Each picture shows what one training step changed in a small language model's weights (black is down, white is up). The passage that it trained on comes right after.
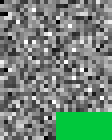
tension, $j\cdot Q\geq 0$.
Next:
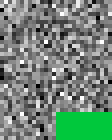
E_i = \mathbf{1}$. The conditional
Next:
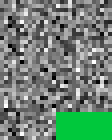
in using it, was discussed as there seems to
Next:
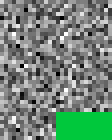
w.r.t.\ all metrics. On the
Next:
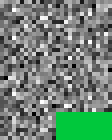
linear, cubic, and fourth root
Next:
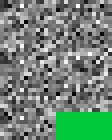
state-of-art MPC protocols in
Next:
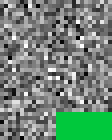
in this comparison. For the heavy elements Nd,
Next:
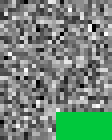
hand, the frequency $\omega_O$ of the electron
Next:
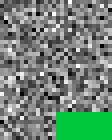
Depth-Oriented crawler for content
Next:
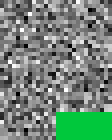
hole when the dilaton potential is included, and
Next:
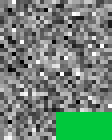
a patient dies if the total proportion of
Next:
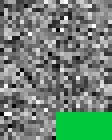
acknowledge support from the National Natural Science
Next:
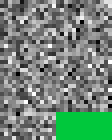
framework trained entirely on synthetic data that explicitly
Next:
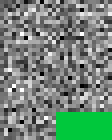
fitting (prediction) error. Note that the
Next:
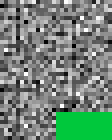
through mode degeneracy and symmetry, as for the
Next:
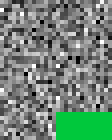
is for the contextual awareness of
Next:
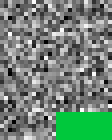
expected to possess properties that are very different from those
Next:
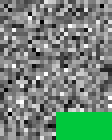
the estimation scores $s_{n,l}$,
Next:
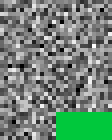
previous theoretical ideas are realised in explicit bounded dark
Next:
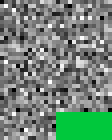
College of Engineering\\ The University
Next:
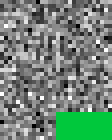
the single spin asymmetry $A_{LR}$ does
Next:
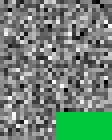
a real-world indoor environment. The
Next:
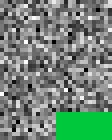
R$ and $m\in Z$. Completion
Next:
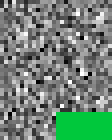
---stars: variables: other --- stars:
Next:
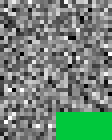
the \textit{Ring} model (at the
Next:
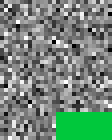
$. Note that the lattice site index of the quantum
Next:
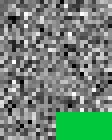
expect that, on average, spiral galaxies with larger
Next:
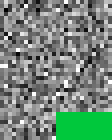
$x$-wavevector $k_x$ and
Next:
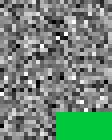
et al. // Comput. Phys.
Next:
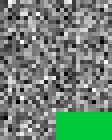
in quenching make the physical mechanisms very hard to
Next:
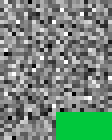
\begin{equation} \frac{\partial
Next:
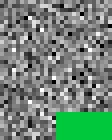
topological invariant in such an isostatic mechanical
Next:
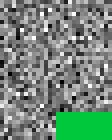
out the dynamics of \RHbl\ are
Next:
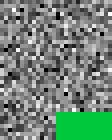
decay rates were in fact constant. By 1930
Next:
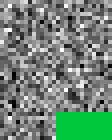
and/or a \ce{H2} loss as
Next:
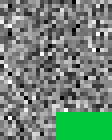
for a given scenario. PHOEBE
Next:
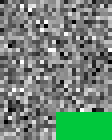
of every 3D sublattice. See text for
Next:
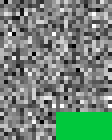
structure is not resolved by our simulations (and the
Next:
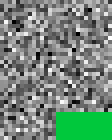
the inner one is a Cauchy
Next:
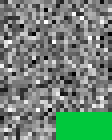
of giant planet evolution rely on a
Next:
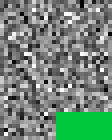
Fermi function. The shape of the valence band
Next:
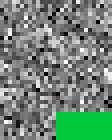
for the cohesive energies of Cu, Ag,
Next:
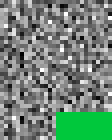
the sheath region is much dimmer than the
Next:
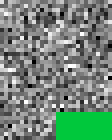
_{z}$ denote the two-level atom operators which
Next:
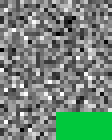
into a Higgs. We observe that the
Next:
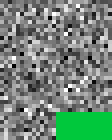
the women (bottom panel) in the sample.
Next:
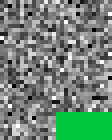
to evaluate students' comprehension of
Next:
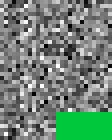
This is a particularly informative
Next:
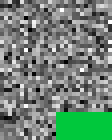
arguably well justified for rejecting
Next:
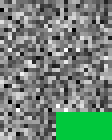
DC-TDHF, the
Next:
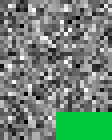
more than three times when the temperature was raised from
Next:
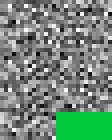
6\pi \eta a$ is the viscous
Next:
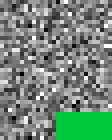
We conclude that the decline in space density of
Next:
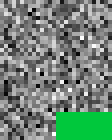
Synaptic Properties of Forming
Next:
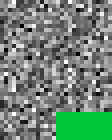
the theoretical dipole transition matrix elements reported
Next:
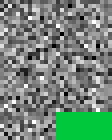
defined $T_{\rm K}$ at which ${\rm
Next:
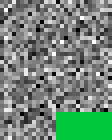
the a 100 dislocation core in
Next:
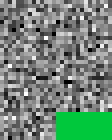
the splitting of the critical values of $JS$,
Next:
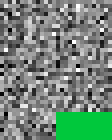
(P1) are coupled in a complex
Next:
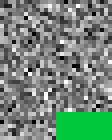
define usable wireless links in the network
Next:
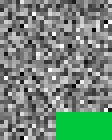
with the walls and interactions with the superfluid
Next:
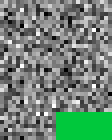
is to be noted that the limiting procedure is taken
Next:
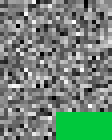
can thus gain or lose angular momentum through gas
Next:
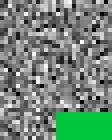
convolution to add detailed information, denoted as
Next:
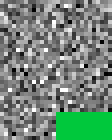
of Kirchhoff and mentioned
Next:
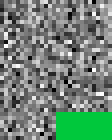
are from \citet{vanDriel2000,
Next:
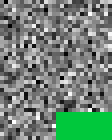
their capabilities in Science, Technology,
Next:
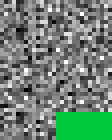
discussion of these difficulties in modeling jet
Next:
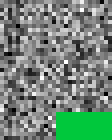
we define $I_{\rm H}={\cal
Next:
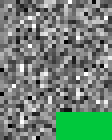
an answer to the following question: under which
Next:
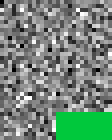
\\[4pt] Freddie
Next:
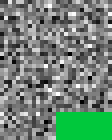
since $V_{nn}^{\text{tip}}$ has
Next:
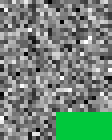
flux within a circular region of 1\as\ radius
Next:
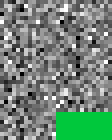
\citealt{colless01}), the Yang
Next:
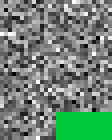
oscillations becomes smaller. For example, for particle numbers around
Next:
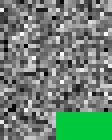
our understanding of how biases affect opinion
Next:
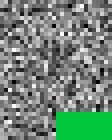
Here $M$ and $J$ are operators with
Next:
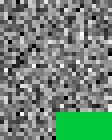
results with similar studies in the literature. Based on our
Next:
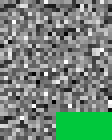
Hamilton-Jacobi formalism, which
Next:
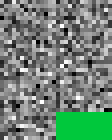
from droplets on the surface and those within the
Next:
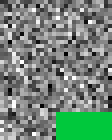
width of 125 nm were fabricated.
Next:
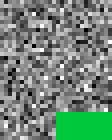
of the chevron wavelength with differential initial
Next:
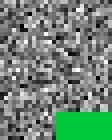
to the quark-antiquark ($x_3$)
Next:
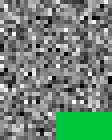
details. \subsection{Problem Statement}
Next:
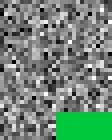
spread of absolute magnitudes in both figures
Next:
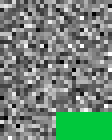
the other samples' loss. This is inspired by
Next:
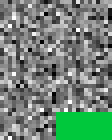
``Würfel'' des
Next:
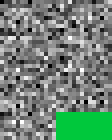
CA, USA **ABSTRACT**
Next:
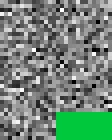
$K$-Means algorithm, setting
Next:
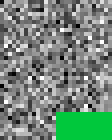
that of the laboratory test data due to limitations
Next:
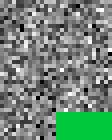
the averaged polarization of beams around $55\%$.
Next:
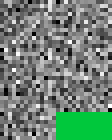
an object \code{obj} of class
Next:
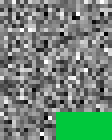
the fermions obey the boundary condition
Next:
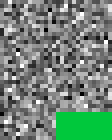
< 120^\deg$ are described by models
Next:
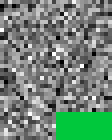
mean-field theory can provide {\it quantitatively}
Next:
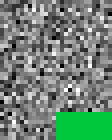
Heisenberg exchange (HE) coupling
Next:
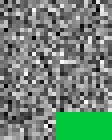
currents is, in this case, found manually
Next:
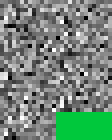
(to be specified). The corresponding measure will be described
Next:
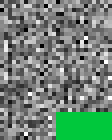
completed by taking $\epsilon\downarrow 0$
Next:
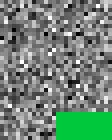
an open-source dataset with prior knowledge. The
